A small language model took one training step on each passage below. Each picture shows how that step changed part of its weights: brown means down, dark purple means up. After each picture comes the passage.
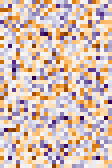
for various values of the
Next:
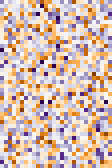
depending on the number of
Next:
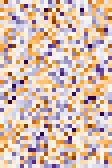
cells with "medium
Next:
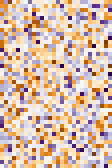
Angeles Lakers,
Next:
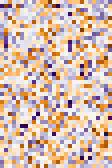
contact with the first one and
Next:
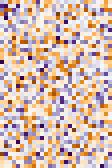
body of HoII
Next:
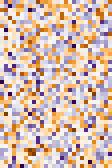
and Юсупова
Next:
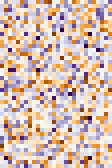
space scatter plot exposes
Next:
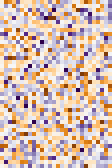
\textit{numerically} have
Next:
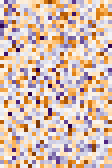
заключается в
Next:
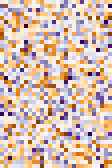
permettent au
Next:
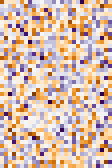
fertilized with the 1st
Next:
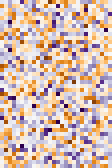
when atoms move
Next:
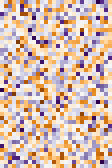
tools for reliable,
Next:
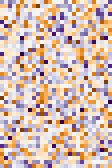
20 de março de
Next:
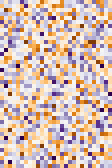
customisation of products
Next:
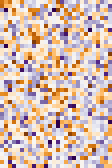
and free radical
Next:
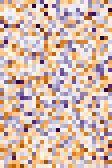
a fixed fiducial
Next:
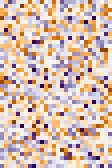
centroid cluster
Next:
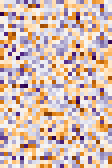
élevée ont des
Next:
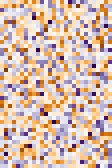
# Yangilangan
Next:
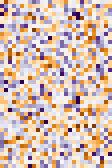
light, can escape from
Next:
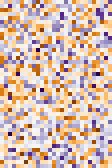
for atmospheric
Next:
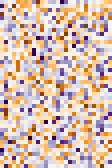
however the total energy available
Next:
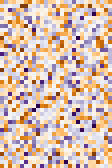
\\ \midrule
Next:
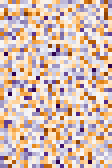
Vessel schedule
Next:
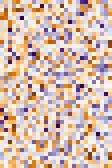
of Indigenous
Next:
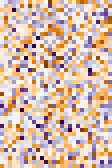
On the other hand real
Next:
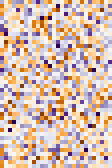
specific stakeholder
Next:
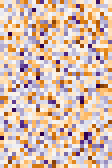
the standard point reactor
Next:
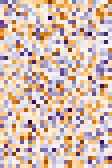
в семью
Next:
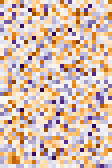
prawns were obtained from
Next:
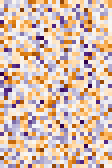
generates stock rankings
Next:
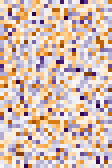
on a given topic,
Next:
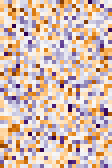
Motion Study,
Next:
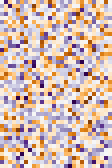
measurements. The present work was
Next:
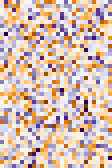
estudo comparativo das
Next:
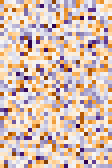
By establishing an
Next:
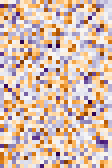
chosen to reflect
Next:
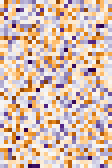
key candidates for
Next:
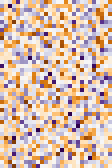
this issue in full
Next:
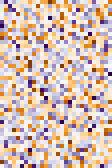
точнее их
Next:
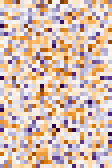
with the thinner side,
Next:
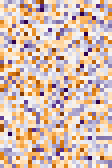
for supporting the move, the
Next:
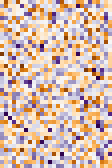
edema pulmonar y
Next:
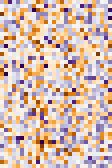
a conjugate gradient
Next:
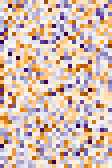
various particles, such as the
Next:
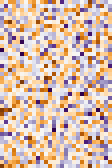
create social added value in the
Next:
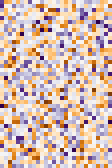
yields a smaller (in
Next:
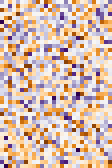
is always necessary in
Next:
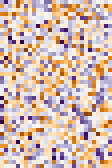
show how Hamiltonian dynamics
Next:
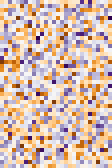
conforme Charaudeau
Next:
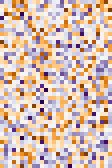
deja marcas en
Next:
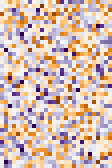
peridynamic bond network with
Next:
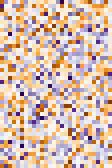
of Complementary and
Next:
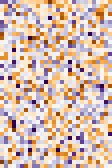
в своих
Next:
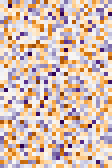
of each risk?
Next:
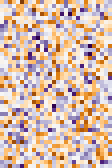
model (or outer model), which
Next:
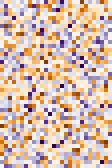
hesitant bipolar
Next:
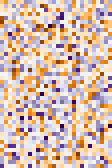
independent and identical
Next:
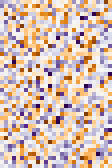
\begin{center} {\large
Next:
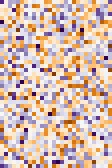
1. Directores y
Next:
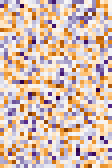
encoder are processed by
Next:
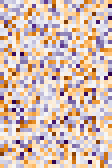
in their lives. This
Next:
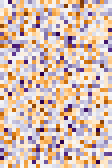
the t-statistic value
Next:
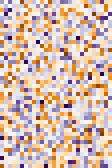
MH contributed to the
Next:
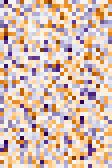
field observations and land management
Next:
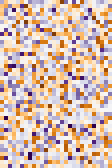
not. They usually used
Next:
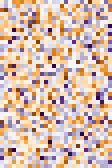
rahbar va pedagog
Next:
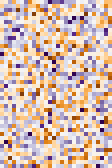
fase excêntrica
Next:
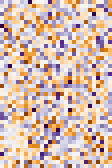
stochastic regime:
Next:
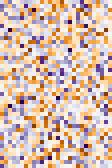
yaʼni doimiy
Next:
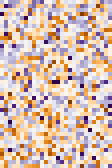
e Sevegnani
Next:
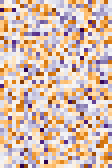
the tetrahedral
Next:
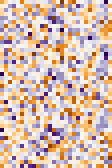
Littoral Laws of
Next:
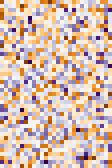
confident in the fact that the
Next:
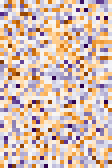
and field tools. The main
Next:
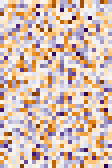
Engineering Education
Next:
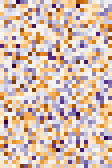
Ruang Publik Di
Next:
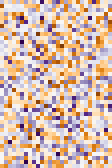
are obtained by systematically
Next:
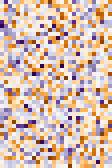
работа над
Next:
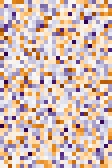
Mutter verfügt
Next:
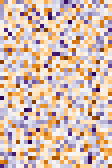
time playing an important
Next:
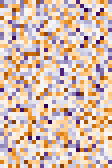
uncertainties in the observed
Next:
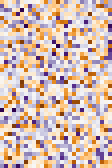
s'atténuer à
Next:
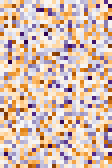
of AChE. However,
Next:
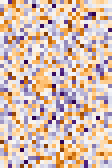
cm^3). Table
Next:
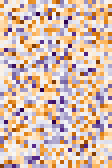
patients that cases of
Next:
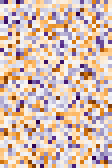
is obtained from the work equation, which
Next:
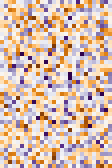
Comparison of distribution of frequency
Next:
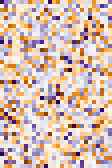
heirarchical structure formation
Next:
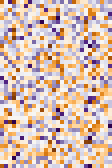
dependency of diffusion on
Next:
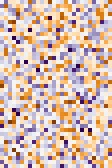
obtain the coefficient
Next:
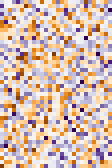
take extra effort
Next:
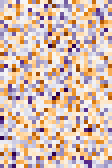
can be seen, there are some
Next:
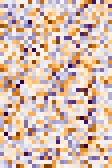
Disease (IBD),
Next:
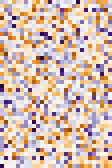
yunon, xox
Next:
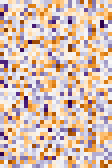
com os dados obtidos
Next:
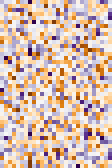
have been search for by
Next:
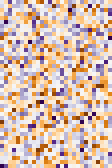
to new, unseen data,
